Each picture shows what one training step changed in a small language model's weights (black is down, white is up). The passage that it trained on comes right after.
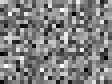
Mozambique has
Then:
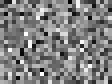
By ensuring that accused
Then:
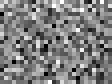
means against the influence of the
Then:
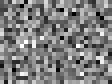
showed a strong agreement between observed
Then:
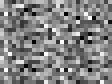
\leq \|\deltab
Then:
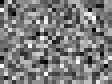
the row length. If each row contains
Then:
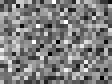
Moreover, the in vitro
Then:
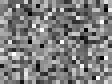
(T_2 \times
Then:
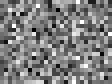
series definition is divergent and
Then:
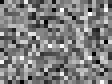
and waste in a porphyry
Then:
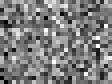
is the animal form that
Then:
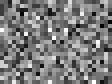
of $W(X)$. That
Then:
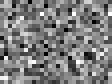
also ensuring safety if the
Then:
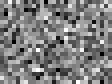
not. This study chooses three
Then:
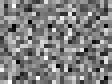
method of Whittaker
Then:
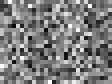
farmers' livelihood in
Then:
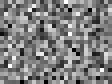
of surface roughness model to predict
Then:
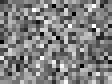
start with a simple example :
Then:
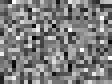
less common working methods and two
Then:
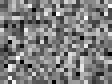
cried out ^ato You
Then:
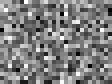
effectiveness of antibacterial
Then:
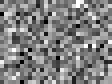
sets and its applications and explored it
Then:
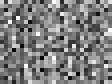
varied from 7.06 to
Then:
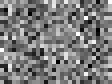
funding from the European Union's
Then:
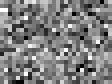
\text{ Similarly we can show
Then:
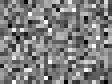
Lamé curve has unbounded
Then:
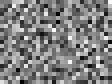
with the control sample. The
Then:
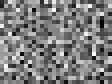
the neighboring territories in
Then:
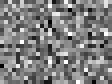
des Sciences et Belles
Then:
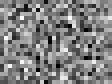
is geodesically embeddable into
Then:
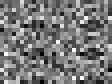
organization's activities namely
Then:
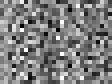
maximum magnitude in column
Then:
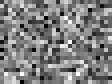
and the economic growth of South
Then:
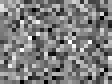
of the organisation committee
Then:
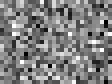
Descriptive research method,
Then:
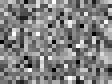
1. The total discharge
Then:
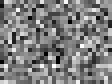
two sets are involved, the proper
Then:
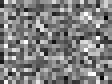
a connected algebraic group $G$
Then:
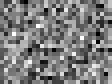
the material damping of the
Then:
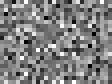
attention and body kinematics
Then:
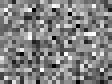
in Ijebu Ode
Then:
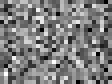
of eye-blinks
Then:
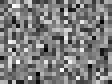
As mentioned earlier, provided
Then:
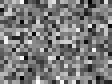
the complex dynamics found in industrial
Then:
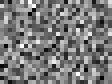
the required fuel amount
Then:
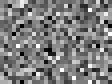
$\partial \Gamma_{0}$ and
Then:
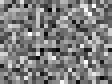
connects to the global structured
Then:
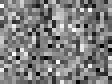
(CNNs), have
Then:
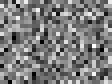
potential, see the appendix B.
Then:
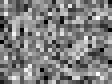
3.25$$ where we used
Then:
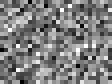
if they want to change it from
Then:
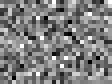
the far-field it is given
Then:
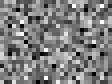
OPC Foundation,
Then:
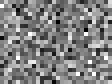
considerable damage to the
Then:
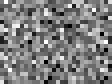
Calibration Images
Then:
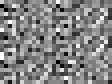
% No % No % No % No
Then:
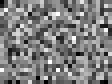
Azikiwe University,
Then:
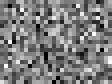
two models is that in the
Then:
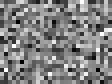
mention warfare? –
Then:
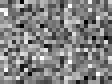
\mbox{RHS of
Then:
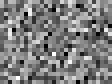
a system of pedagogical
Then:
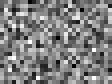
constrained dual Bernstein basis,
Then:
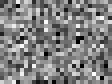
independent of $n;$ \item
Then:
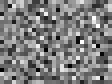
$f$ can be reduced in an
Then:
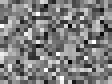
which conceptualises public
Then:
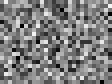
ring bre. vibration);
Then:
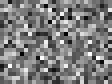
a uniformly discrete set
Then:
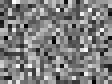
5.1 Add the
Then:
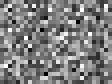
extracted from rubber
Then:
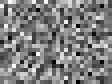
unified framework for algorithmic analysis and
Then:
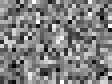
exaggerated in all 4
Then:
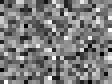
of all, we tweak the
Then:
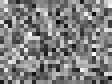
are acyclic the same is
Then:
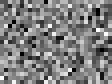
able to switch between
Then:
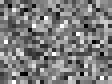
that $\Lambda^1(\tilde
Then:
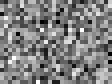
which the entire work on these areas
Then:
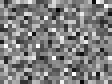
a number of measures in our
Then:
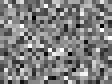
right hip joint and after
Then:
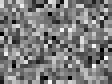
in two dimensions. Each point represents
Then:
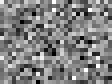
i \leq k$. The
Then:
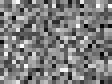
every element in the mesh for the
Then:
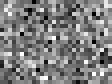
is Poisson}). We start with
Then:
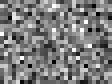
the following tasks in parallel: -
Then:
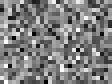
complex approximations are applied in order to
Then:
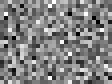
acute cerebellar
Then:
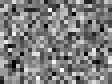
radiometric scale into orbit for all three
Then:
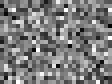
shifting the Hamiltonian function by a
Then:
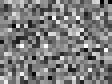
data labelers' and
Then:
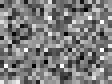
x there is a momentum distribution given
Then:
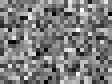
population. A further increase in the
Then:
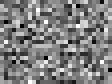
Theorem \ref{TH1}.
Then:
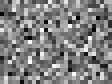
consider. The authors have proved error bounds
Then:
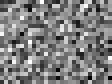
within the estimated duration of
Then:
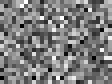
machine types, and the results
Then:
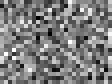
Based on the preparations
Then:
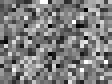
miskykh ta
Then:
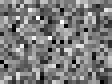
generating units or purchasing
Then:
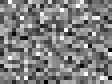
not unique) and then we have
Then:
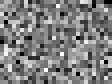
which they exchange information. This
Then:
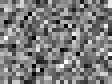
be the supremum norm of a
